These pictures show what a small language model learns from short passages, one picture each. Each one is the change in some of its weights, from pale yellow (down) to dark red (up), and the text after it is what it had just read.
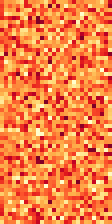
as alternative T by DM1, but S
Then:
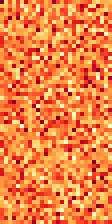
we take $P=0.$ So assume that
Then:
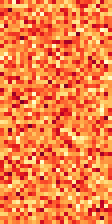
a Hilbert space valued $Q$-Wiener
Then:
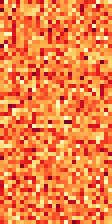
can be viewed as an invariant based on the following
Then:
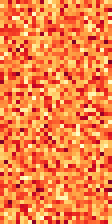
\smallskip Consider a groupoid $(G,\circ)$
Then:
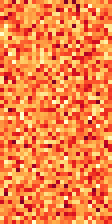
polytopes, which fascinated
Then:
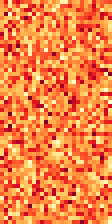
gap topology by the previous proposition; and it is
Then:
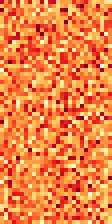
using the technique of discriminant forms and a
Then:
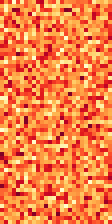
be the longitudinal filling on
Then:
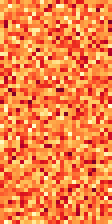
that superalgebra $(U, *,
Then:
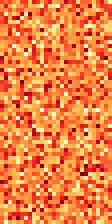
\begin{df} Given a permutation
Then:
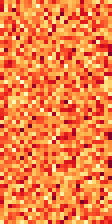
construct such a function. The entire function
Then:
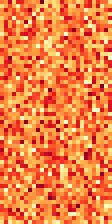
\cite{dhtwo}, Theorem
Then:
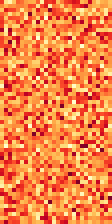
is a one-to-one correspondence between the
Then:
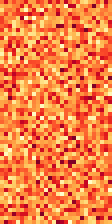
representations of ${\cal O}_{\infty}$ on
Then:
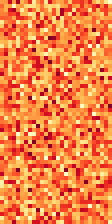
combination $\mathbf{X}(\alpha)
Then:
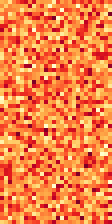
the indices appearing in the above formula and write
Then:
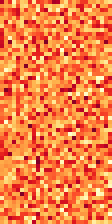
the conversely. IIB Note that the isomorphism
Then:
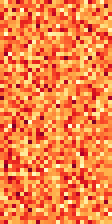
S^1\times I\to
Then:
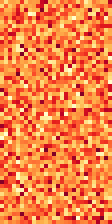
Notice that \be \frac {d}
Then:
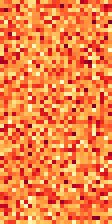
The first two results are direct consequence of
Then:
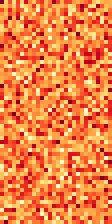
we arrive at the following result. \bmn
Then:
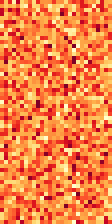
an odd number. It has been proved by
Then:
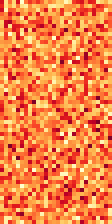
data points which takes the correlations between the data
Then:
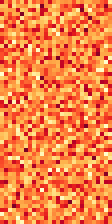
Then we have: (i). For any nonnegative
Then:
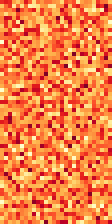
Let ${\mathcal X}_{V,U}$ be
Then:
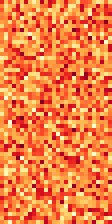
let $\hat{x}$ be a solution
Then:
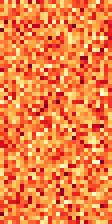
of the root are childless.\\ A more
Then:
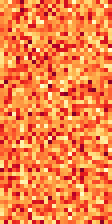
L. Kazdan\paper
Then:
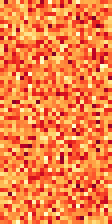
refinement equation. Since $f$ is finite,
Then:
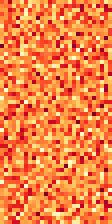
Hence both $\tilde{\sigma}_{\omega}$ and
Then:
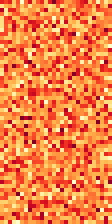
explicitly the function $f$ in equation
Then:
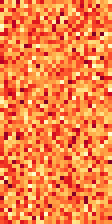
regard to the exclusions are: \[
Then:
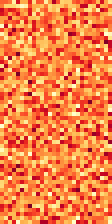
a conformal identity and a canonical basis of
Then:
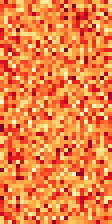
positions for the rook in the
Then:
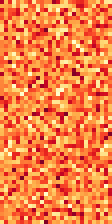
the number of contact strata (which is
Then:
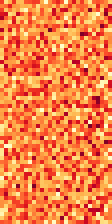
soit nécessaire,
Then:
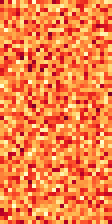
the Euler equations with driving force in some particular
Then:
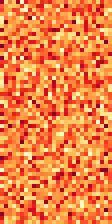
used to govern the dynamics of the different
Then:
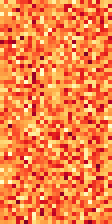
\date{} \maketitle \begin{abstract}
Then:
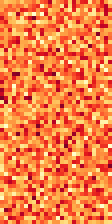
$G$, with the $0$th row
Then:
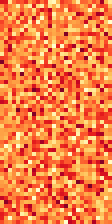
\] We denote \[ \pi_*N^\perp
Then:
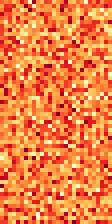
p$. Many of these probability distributions on partitions
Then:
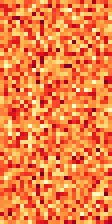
$ be such that $ T \notin
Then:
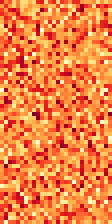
as the polynomial $p$ %$p =
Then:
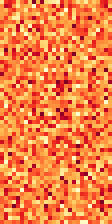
of nonlinear wave equations. In a precise formulation the
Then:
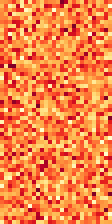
algorithm which pre-computes feasible integer solutions
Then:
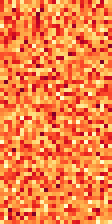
whose Laplace transform, everywhere it exist, is given
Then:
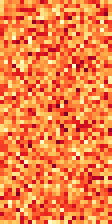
mod~$(m)$ for some proper divisor
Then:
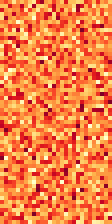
example showing the flexibility regions obtained by the
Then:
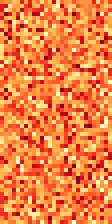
{EQ40}). This concludes the proof.
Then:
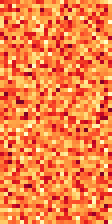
The spiking data is used as
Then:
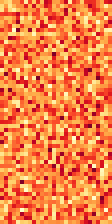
invariants. {\it Gen. Rel.
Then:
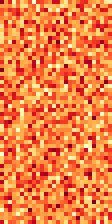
the results from applying branching priority to the
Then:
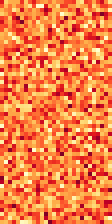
}.$\\ A. Shidfar and
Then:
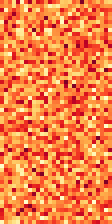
phase functions for second order linear ordinary differential equations.
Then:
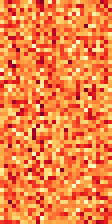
\end{proof} \begin{corollary}
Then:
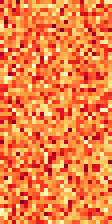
task. It is much easier to apply
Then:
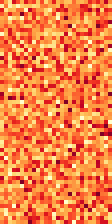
\vr_\varepsilon (\bv_\varepsilon
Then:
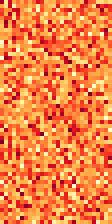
is the natural one; see the discussion in Example
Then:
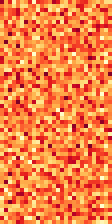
the superposition of two events:
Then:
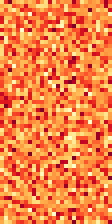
explicitly compare our dynamic mode selection with the benchmark approaches
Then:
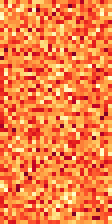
of DL itself is not the focus of this
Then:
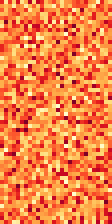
of the process $X$ on the interval
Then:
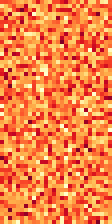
Our goal will be to show that the objective of
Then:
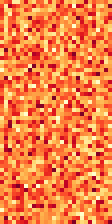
of Modeling and Scientific Computing,
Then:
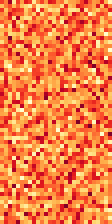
Lemma \ref{restriction}. Thus
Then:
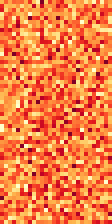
To obtain the integral on a finite interval, in
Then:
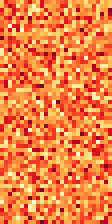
discrete and compact, therefore finite. \endproof
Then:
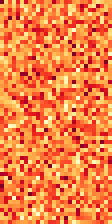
we will present a sufficient condition for the BFS
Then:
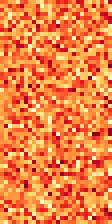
J. Joseph Liouville
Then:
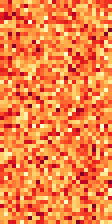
k)X +\lambda X+i
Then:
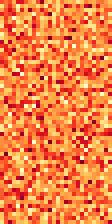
\eea Furthermore, it will be shown that the
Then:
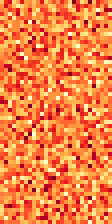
{\bar{\partial}} \nu = \partial
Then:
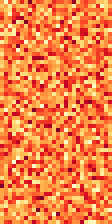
every base point. \end{cor} The
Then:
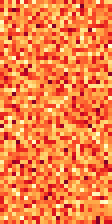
vector filed. However, if the bracket
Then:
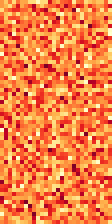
One can write down the equations of the framed
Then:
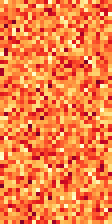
reversed using prevailing techniques in
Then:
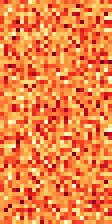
striking connection between pure mathematics and algorithm design.
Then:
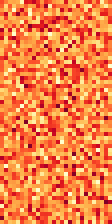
form $RM$ for some module $M$,
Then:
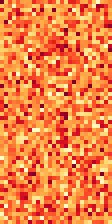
and not separate sets of roots in some random
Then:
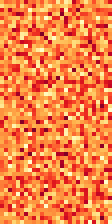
$t=500 s$ on a grid
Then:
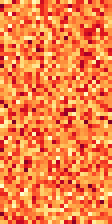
can solve in the time of a FE
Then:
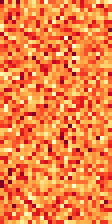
since our goal in this paper is to prove
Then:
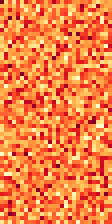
we need a refinement of (3.1).
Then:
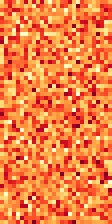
faults. From the computational complexity point of
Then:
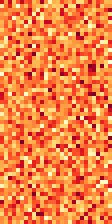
\ref{laplacian-int}, then
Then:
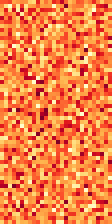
\bar g)$ has constant scalar curvature, note
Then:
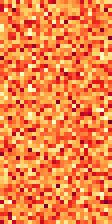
find the jump and the average value of the generalized
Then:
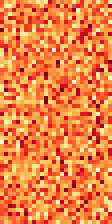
to write (\ref{GG2}) as%
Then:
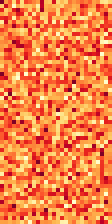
with profinite coefficient modules. Computations on
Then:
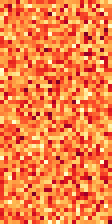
Ph.D.\ Program in Mathematics,
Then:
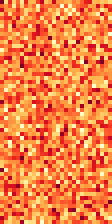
gives $\ddot{v}\geq
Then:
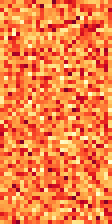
within Choquet theory. A~measure
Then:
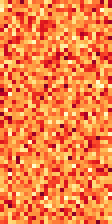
for several mechanical behaviors of the
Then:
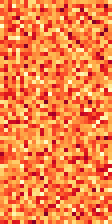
Since $j<l$, this contradicts to the
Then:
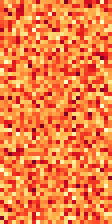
the ``missing'' variable in the observations with
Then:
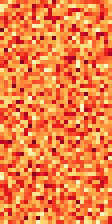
and displayed in my school
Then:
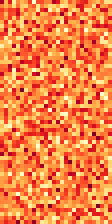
the set $U$ is non-empty,
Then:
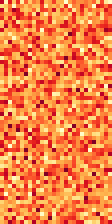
or not. \subsection{Computational
